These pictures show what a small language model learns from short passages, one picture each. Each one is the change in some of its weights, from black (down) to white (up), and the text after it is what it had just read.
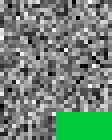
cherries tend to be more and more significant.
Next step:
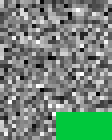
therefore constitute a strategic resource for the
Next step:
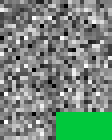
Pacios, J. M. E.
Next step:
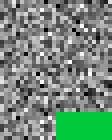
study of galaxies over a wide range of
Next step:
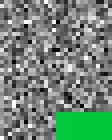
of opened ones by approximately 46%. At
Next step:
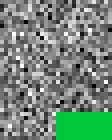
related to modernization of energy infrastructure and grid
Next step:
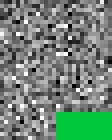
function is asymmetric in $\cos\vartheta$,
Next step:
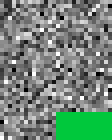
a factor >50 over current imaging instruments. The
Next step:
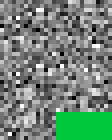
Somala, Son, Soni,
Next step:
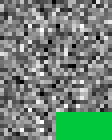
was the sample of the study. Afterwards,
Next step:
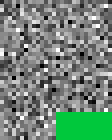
there is no conflict of interest.
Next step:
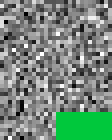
of p-EGFR in U251
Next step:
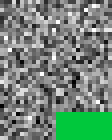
infrared intensities, and the splitting
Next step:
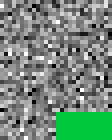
decay is ten times much smaller than the other decay
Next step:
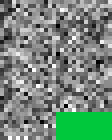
the government. It does not spend much
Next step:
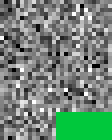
health with the formation of the correct attitude of the
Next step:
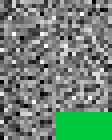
a node $n$ with its clause
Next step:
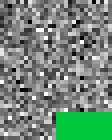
Many common strategies were identified across several countries with the aim
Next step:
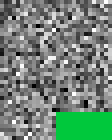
part of the Management Recommendation
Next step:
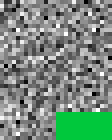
successful biodistribution observed in human subjects
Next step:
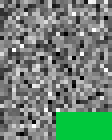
clear plastic bags. A climate test
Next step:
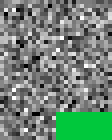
in Minkowski coordinates, for the
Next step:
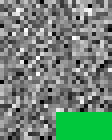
LCO crystals with $p \cong
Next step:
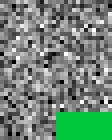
is put in custody) Korupsi
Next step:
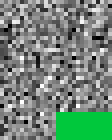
language, it is appropriate to adhere to linguistic
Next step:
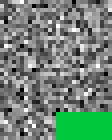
The nonequilibrium dynamics in chaotic quantum systems
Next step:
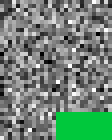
the frequency-splitting process and the development of more
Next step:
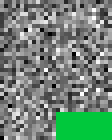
called the scale parameter and index of stability,
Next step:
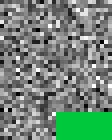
{(B) Early Fusion} &
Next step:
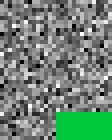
wondrous experience. Method**a)
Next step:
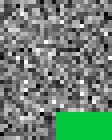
also applies to non-identical particles, and
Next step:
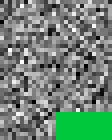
and benefit. The agritourism complex is able
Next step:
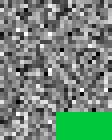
the most common subcutaneous tumor in
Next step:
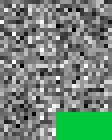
(Helsinki Declaration) The
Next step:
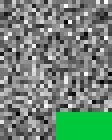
black holes (ABHs) represent two
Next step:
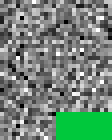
test for the existence of the wide jet by
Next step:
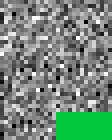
$Z$-boson, where the
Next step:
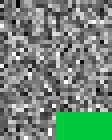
indulged? 63,3 Do you
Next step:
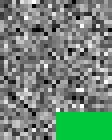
hierarchy of Layla step by step
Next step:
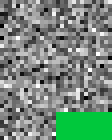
ask the following questions. One, why did
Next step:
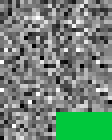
of any spectral feature referable to the presence of water,
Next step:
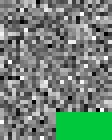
collisions with air and α -particle
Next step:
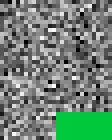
features the near-field interactions between samples and point
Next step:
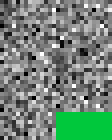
tools that you can begin using today to
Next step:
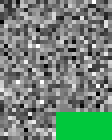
to reducing inequalities. The conversation
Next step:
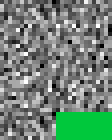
was motivated by the idea of
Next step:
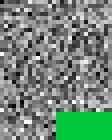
Using conservation of mass, a new coordinate system,
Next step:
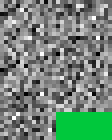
more efficiently eliminate interference at
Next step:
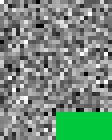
critical study of the Supreme Judicial
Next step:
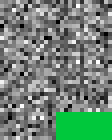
and communication. The pattern and nature of social capital
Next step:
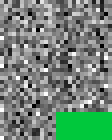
studies on grinding performance using calcite
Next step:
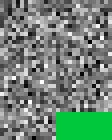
or a double-triangle, in the language
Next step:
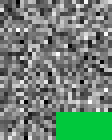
with a binary distribution of the refractive
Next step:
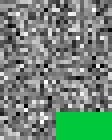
1st and early 2nd centuries
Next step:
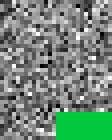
the European Union. Several parameters and indicators
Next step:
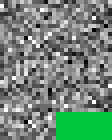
comparison in Table~\ref{tab:compare} shows
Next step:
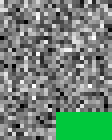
mm from the bubbles is recorded. On
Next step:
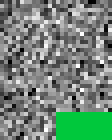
of the set X . One must be careful
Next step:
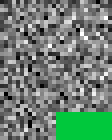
growth regimes during the deposition of
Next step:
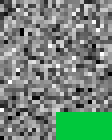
the secondary collimators (TCSG),
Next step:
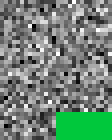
is the covariant derivative, $R$ is
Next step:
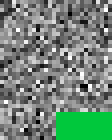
the questionnaire. Based on the statistics
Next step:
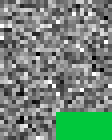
gluteal implants and final hip lifting
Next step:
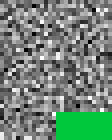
$D\,{\subset}\, M$ a discrete
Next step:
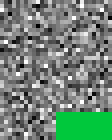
neutrons, inverting the momentum sharing in
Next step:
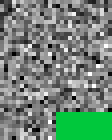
the authors): There was no difference in TFS
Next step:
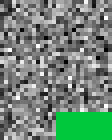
the real Sun. Theoretical investigations based on
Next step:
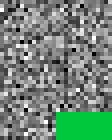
at a flat solution. We note that the change of
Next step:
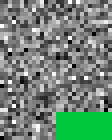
Brain regions of interest (ROIs)
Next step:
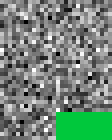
at any grid node drops below 90 % of
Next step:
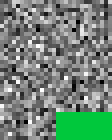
sub-haloes as predicted by SL
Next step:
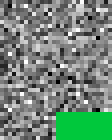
UC Irvine. \end{document}
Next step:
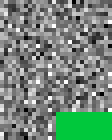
metrics like return on assets (ROA),
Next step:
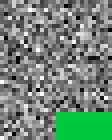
Tokyo, Chiba,
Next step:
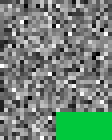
repository of Farm-Doctor that
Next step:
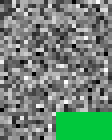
the $j^{\rm th}$ impurity spinor with
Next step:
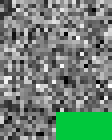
the saturation field is %\begin{equation}
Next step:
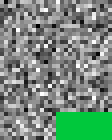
general techniques for data collection from the web are
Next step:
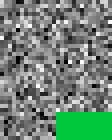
(lower). The pronounced
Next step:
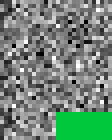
the class who took part in learning using the
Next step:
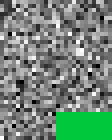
the search branches per iteration increase from 3 to
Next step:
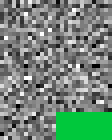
pointed out the need to consider the perfect correlation
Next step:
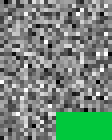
nonlinear $\sigma$-model description of the two-dimensional
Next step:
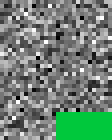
yet. Phase II: When the number of
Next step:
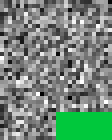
surpass the indirect sensitivity at the
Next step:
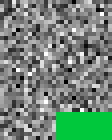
the flavor direction for the strange quark. This
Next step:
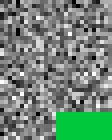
metalloenzyme that binds to
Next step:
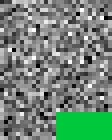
two variables. The blue dots correspond to the
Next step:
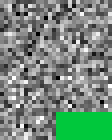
it an interesting active merger progenitor in
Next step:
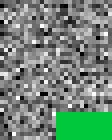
n.d.; PLJ Law Site,
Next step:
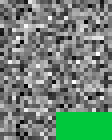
$T$ data. By ruling out the
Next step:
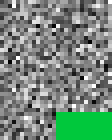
January 1985, through February
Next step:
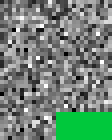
the shear of differential rotation would enforce
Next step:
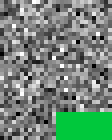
selected B-values and (d)
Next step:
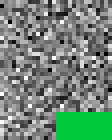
resolution~\citep{SLD} is based on
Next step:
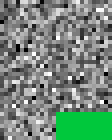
found that in Pakistan from 2003 –
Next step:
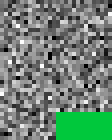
is left incomplete or open-ended. The
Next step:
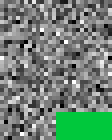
function $f_\alpha(x^\alpha)$. Theorem
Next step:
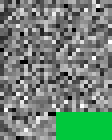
well, the correctness of event matching will be
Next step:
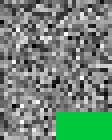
covariance of the involution relations, while the
